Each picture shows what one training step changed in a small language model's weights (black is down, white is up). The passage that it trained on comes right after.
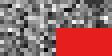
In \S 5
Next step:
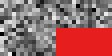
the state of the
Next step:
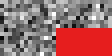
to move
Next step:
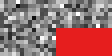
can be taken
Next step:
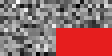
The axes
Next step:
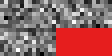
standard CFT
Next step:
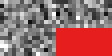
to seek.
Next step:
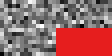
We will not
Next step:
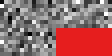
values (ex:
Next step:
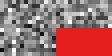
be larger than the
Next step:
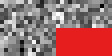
the corresponding simulations.
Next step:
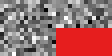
we find that the
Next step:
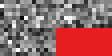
The inset shows
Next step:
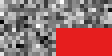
as it uses
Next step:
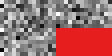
of the width
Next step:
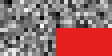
denoting the
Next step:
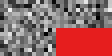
independent component analysis
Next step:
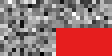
room temperature
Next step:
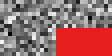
are shown if they
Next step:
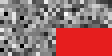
disc, where the
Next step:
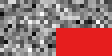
effects have been observed
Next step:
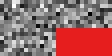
expressed in
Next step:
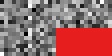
simulations, we first
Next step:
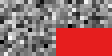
the generation of
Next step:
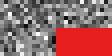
This formalism
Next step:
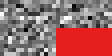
were larger, with
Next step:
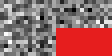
and context
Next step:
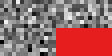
even $n$,
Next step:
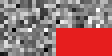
in the region of
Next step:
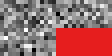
computations presented
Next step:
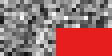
to expect from
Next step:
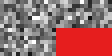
perform a measurement
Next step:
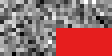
the case of
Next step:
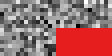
model, we
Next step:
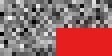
generalization of
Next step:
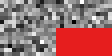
the connected
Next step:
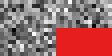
a high level of
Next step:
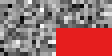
do not remain
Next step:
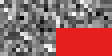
Sierra for
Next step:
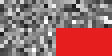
Using an
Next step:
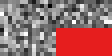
C ed,
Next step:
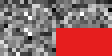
unit, and
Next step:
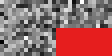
presented in
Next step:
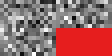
energy results for the
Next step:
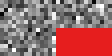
very good
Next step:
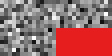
the latter
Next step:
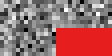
this project,
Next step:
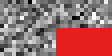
the two continuous
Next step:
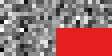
and the topological
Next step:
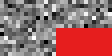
respect to other
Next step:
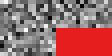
random forest
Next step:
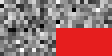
of the total
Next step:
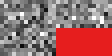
for a given
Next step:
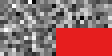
this criterion
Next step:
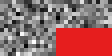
random access
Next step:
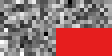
is symmetric.
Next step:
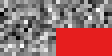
reduce the size
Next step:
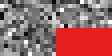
depletion and
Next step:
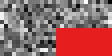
time. On
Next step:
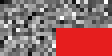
quark indicating
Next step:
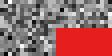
different doping
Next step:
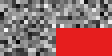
transfer across
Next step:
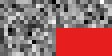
signal to be independent
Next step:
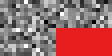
mass matrix is
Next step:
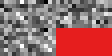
dark energy are
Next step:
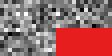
gyration frequency
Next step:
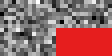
upper and
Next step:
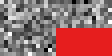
between 0 and 1
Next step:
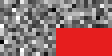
in Dirac
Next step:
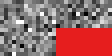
0$, which
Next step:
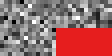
different supporting
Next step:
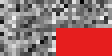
by the mass
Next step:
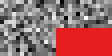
the direction of
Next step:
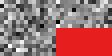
of the thermal
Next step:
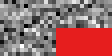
above calculation is
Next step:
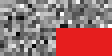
provides predictions
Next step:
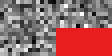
approximation and
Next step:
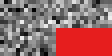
the context of
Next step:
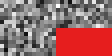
the first term
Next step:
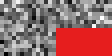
idea is
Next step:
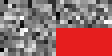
logical state
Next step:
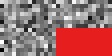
here to the three
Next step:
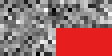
a false
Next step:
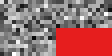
between parameters within a
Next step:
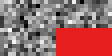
(in units
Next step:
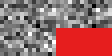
fill factor is
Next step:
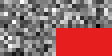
of column
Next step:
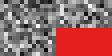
It is because
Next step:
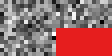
determined by
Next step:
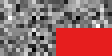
while studying the
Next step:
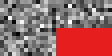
thermal energy in
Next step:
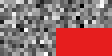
the above formula
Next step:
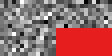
electric field;
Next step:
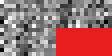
with the magnetic field
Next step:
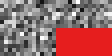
the background
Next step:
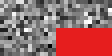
the limit $D
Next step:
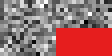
phases, a
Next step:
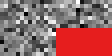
Foundation under
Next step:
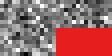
In particular, the
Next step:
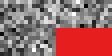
a probability density of
